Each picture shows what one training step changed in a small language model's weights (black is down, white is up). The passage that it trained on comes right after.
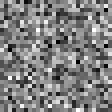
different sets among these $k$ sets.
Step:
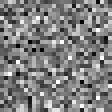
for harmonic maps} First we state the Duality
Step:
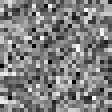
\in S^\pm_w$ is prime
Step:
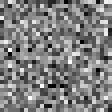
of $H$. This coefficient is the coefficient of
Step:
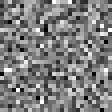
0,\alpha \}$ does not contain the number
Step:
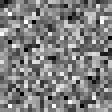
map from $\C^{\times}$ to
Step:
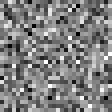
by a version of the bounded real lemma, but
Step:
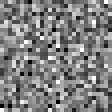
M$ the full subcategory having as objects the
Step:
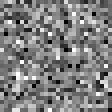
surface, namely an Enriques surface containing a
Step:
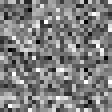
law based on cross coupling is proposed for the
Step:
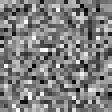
\begin{figure}[htbp] \centering
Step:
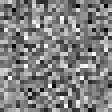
element in $S$ is represented by an unique
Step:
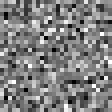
procedures of implementing the dynamical process
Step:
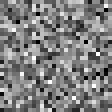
din Egiptul antic.
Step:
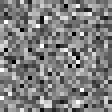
wishes to acknowledge very helpful
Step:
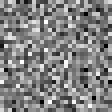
colours, but on the long run this influence
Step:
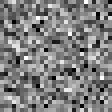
is the ratio of the total number of the correct
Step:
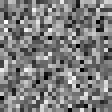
integer programming problems. In all of these methods,
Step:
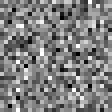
equality in (a) holds if both
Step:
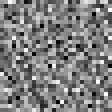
there is $M(f)>0$ such
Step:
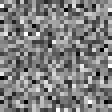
in $\mathbb{R}^4$, with compact
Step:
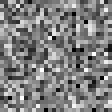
the restriction and co-restriction of
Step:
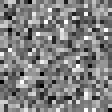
course, any property in a bfc
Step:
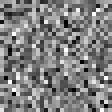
only used bisection to determine the largest
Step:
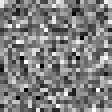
\newblock {\em Archive for Rational
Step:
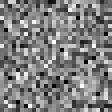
of two barcodes. As manifolds can
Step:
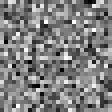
purpose as a shock-capturing approach.
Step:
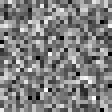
determinant. The idea is that the class in
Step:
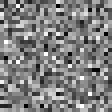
the same manner as done in the library
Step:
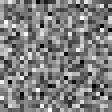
subcategory $\chainp(\cE)$ of positive
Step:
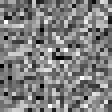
invertible linear operator $\sigma_{\theta_0}
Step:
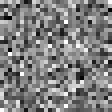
Then $0<m<2r$ since
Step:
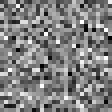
the angle between binormal vectors is constant.
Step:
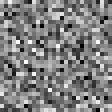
*for $\alpha, u > 0$, where
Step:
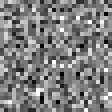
$R^{1}$. Let $\Rightarrow$ denote
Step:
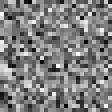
again with $s'_0\eqo
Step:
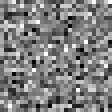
- van der Vlugt and of
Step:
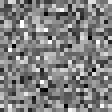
given by the number of $D$-dimensional irreducible
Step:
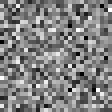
the image $X({\mathscr{M}})$ of
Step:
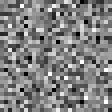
as reducts (in the obvious way)
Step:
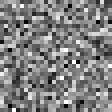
(8 seconds)} \\ \hline
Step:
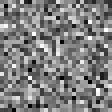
not hard to see that this process must
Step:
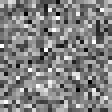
in (4) we obtain:\smallskip \noindent
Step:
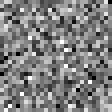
$q$ in~$A$ with $q
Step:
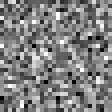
of being able to compare motivations is illustrated in
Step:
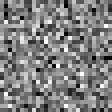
order central differences with a superbee flux
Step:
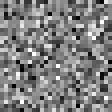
addition to being continuous, as we assumed in Theorem
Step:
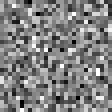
be a maximal doubly incompressible curve system on
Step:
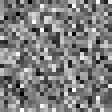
map section} studies the invariance properties of the Hamiltonian
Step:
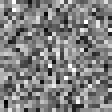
with Proposotion~\ref{3
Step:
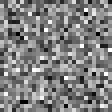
a source current density in $\Omega_s
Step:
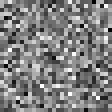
$G$, we see immediately that every homogeneous
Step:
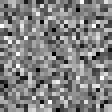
subsolutions. \begin{lemma}
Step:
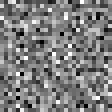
of the inversions. In the above example,
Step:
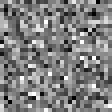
direct limit. Using morasses,
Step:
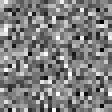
\end{gather*} \end{lemma}
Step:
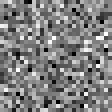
dt < \infty $$ for $\frac2p
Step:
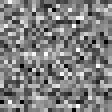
$2q^n$ for some
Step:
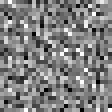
need to check that $\epsilon=\overline
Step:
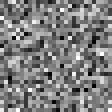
of the Cauchy problem to the linear equation
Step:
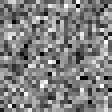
is given by a smooth density $\rho \in
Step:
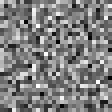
helpful discussions. This research was partially supported
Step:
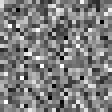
\noindent \textit{Step 4.} We prove
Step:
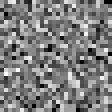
observed. The loss of regularity is not due to
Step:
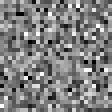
{\it Linear Algebra Appl.} (2013),
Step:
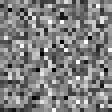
As well as being a particular tricategory,
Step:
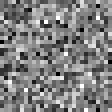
parameter approaches zero, necessitating
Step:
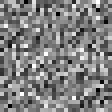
at any step. Thus $\Phi$ stays
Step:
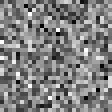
distribution (double exponential) whose density function has
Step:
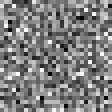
subexponential \ds , but the conditions
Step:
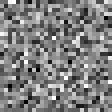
we have the following characterization of locally trivial families
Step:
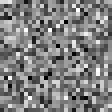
This shows that $\alpha$ satisfies condition
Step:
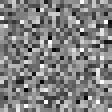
to describe complex phenomena even with a low number
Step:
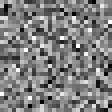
and F. Loeser. \newblock
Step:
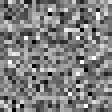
finitely generated sublattices, a property which is
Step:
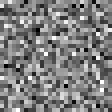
for which $(A,\cdot)$ is a commutative
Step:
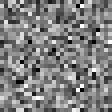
a holomorphic function on a neighborhood of the graph at
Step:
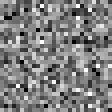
\[\begin{bmatrix} \beta_{f}
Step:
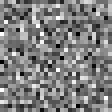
appearing in the following section). However, as
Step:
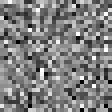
Taking logarithms and the lower limit along a
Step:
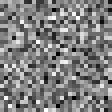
then $\tm$ is an external
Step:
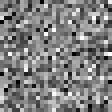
$\mu$.}\label{sample comparison}
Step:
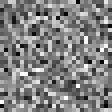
is even. They may be treated as random variables
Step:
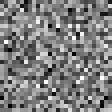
all } j = 0,\ldots,
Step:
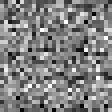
a given set of random input parametric values has been
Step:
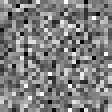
C*-algebra $A$, we usually study
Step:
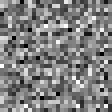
on a unital simple AH algebra with real rank
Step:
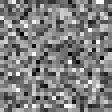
of the approximate solution at the final time point
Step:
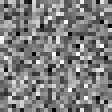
arcs $\mathcal{E}(t)$ is the
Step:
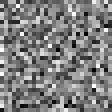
the pencil (\ref{pen}). The assumption
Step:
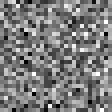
as the movement of a curve by a
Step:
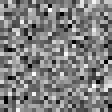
that many subribbons of ${\tilde
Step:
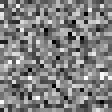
the intersection theory on these moduli spaces. Our first
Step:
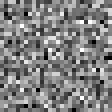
below the braid) and taking the bottom of the
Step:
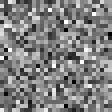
on the Tucker decomposition. Our main result
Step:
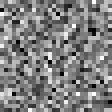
$k=\lfloor n/\log_2
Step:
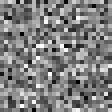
tracial rank is infinity -- i.e.\
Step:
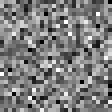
which happen to be bipartite, are quite
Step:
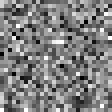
\section{A further construction in the Fourier
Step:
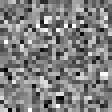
algorithm the simulation box is divided into many small
